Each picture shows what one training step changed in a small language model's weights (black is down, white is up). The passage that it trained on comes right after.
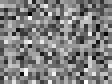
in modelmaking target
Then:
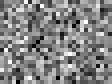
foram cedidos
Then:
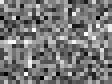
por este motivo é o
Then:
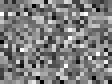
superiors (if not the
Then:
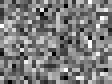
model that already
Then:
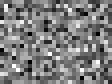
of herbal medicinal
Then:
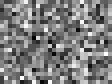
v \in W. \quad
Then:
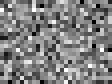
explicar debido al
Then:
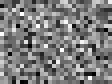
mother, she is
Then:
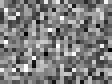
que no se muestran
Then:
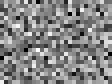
possibilidade da contribuição
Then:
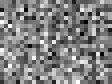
de Odontologia**
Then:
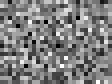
was no significant interaction effect of
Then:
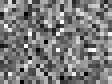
words: motivation,
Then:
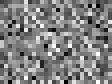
их роли в
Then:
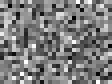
húmedo cinco
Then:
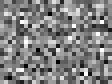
enemy is my
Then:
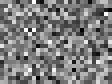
de hierro empleado
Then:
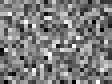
of them are occupying
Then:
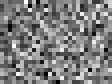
Bintan Island.
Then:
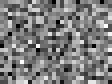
of life, rapidly
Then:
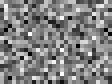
sendo eles, - o
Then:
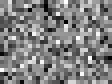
This allowed us to see
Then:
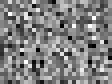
highly competitive with the
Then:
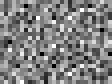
temporary bans on the
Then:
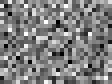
Uzbek Language).
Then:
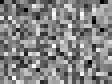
and kept in a separate
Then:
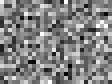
conditions of life of the student
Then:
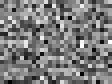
an agricultural orchard
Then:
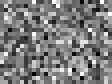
observó, desde un
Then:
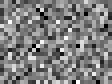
at least to break
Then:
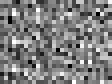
the USB host
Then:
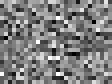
Нодира Сабирова
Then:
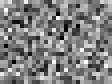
Work Package 3
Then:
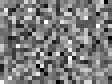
beslissen betreft
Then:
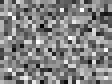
harmony between mind and
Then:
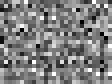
менталитет и
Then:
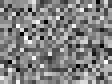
taxta idishlarda
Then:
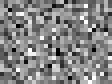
supply system or water supply
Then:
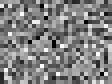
De Waal, A.
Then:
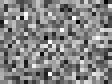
in food additives.
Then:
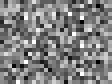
as a challenge in the
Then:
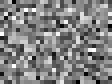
from primary, 10 from
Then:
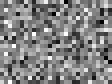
reinforced PU
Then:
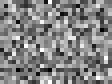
and the decomposition of the
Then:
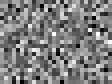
construction site, if not
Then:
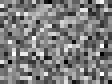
considered across different clinical
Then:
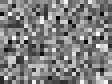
Preservation of Image
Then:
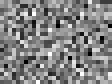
occurred in the period of
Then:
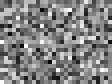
may potentiate O₃
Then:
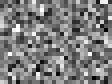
gazni tahlil
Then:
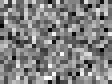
developed by the project partners
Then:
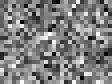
применения нового
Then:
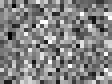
in images with variable
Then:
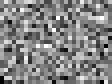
Lymphocytes form
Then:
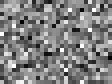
a slightly more positive approach
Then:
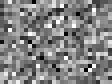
які діяли на
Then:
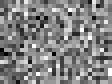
each rater R_k and
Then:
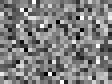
the educational process. Each
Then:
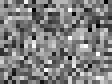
that originated from the
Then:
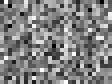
of trade, tourism
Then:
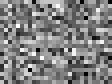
melakukan pembelian secara
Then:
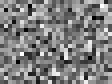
lengua extranjera.
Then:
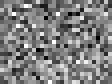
for Non- anime
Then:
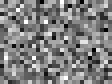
disciplinares em
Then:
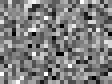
une volumétrie,
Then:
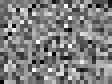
для создания зон
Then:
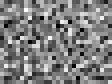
water were added after 5 min
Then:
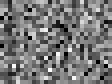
The “desired behavior change”
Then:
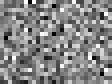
ministros empregaram
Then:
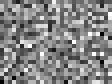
nach Senkung von
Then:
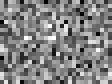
of the organizational principles
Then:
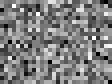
investigation on synthesis of
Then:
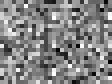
the retrospective
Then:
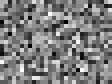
issues. Thus, a large
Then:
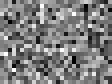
Mouse Clinic
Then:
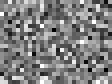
before what is offered
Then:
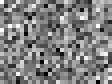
of phil. scien.,
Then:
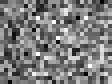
was his right foot.
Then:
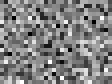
water access through the mouth
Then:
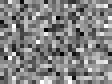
parameters for each of the models over
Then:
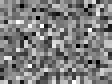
article substantiates the
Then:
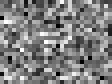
research aims at analysing
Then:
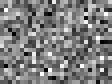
do Município
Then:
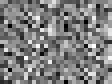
CYN AS AF
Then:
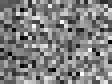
test the validity of the
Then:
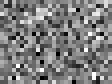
asoslangan ta’lim
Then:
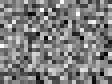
tannins, organic
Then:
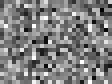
organic salt via a
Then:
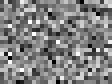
BGC repository
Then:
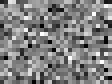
При проведении
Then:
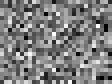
boshqaruv qarorini
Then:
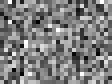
it was created the Great
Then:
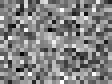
ҳосил бўлиши.
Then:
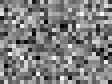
thus matching up with
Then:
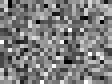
korxonalar ham yuqori
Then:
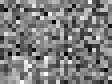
y Preclínicas
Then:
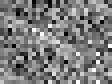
uchun hamda maxsus
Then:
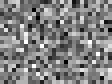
Gender differences indicate that
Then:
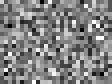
sociais. Durante
